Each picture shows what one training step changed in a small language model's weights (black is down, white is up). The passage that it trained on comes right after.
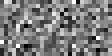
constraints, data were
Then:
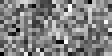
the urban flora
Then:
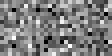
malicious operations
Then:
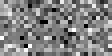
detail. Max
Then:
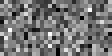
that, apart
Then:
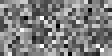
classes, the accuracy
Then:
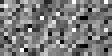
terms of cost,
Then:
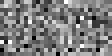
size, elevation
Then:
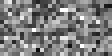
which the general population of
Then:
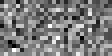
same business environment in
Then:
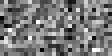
therefore designed to determine the
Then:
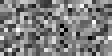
a good fit for
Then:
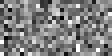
work but cannot find a
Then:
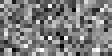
scenario presented here led
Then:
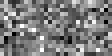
73 Missing
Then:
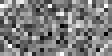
properties in positive direction.
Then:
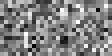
is obvious. -
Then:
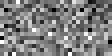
from low-energy
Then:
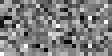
impact compared to traditional science
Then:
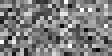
could be reduced. The
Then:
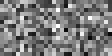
a geometric progression
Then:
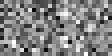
among the following?
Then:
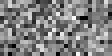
is an active,
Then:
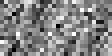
this research is:
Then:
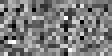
Burning pain in
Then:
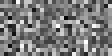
validity, three multiple
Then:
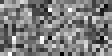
state of potential risks during
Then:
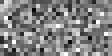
genotypes and
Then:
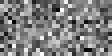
comparable to the study
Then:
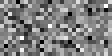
miles mi
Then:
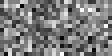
given. Results and
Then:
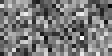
of the annual
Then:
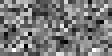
for policy- and
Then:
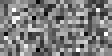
as the record of
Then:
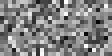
is seven. The
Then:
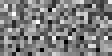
contribution to climate change
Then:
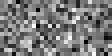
incomplete or
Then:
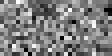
at room temperature for
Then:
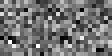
within the legal
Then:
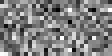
relative humidity was about
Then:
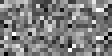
submitted for the
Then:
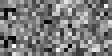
power of Halal
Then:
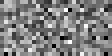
normality test.
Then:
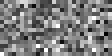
the economic rate of
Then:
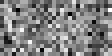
5 covers the
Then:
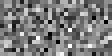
report) TAIL
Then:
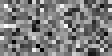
DDI Alliance
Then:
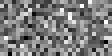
and its use by
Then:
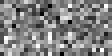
Av. P of
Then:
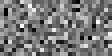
When active radar
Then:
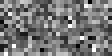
underlying factors that lead
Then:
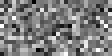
ribs flux
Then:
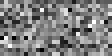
related to communicative
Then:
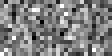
PhD student of
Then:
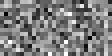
used by more than
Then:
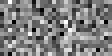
The drug-loading
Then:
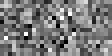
communications by increasing
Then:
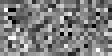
Cohort Study
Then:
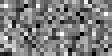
Release in the
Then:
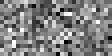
the Qur'an
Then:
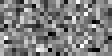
Application of response
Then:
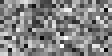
the prayers of
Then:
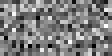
raft foundations
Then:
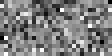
of entrepreneurship
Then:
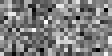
(= upper
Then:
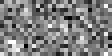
speaking activities. This
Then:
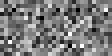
fulfillment of
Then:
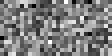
the needs of society.
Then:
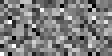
significant due to its negative
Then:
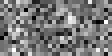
from both the way through
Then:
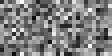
in areas changing are
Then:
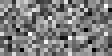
are freely and fully
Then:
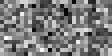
the incidence of
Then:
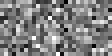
can also explain
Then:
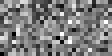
season when the availability
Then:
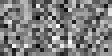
do not change in the
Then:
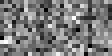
other, consistent with
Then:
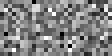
genera and a family
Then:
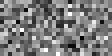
to evolve
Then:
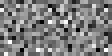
The k_2 values
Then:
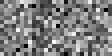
the route is not
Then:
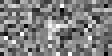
though government have introduced
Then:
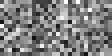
plants: potential use
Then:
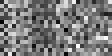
on a system of
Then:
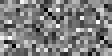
junction of the
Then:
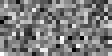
scramble to
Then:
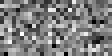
government activities. He
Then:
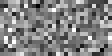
reconstruct the
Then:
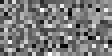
online communication opportunities expand
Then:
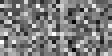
researchers to publish datasets
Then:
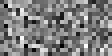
depended on the progress
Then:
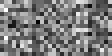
the selected acidic
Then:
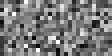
Foundations, under
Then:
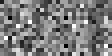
knowledge by their ability to
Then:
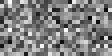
view of theoretical
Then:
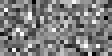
Nigeria have contributed
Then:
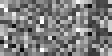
the ammonium
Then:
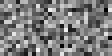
rules and of
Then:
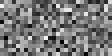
plus and cross
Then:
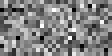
Since tracking is
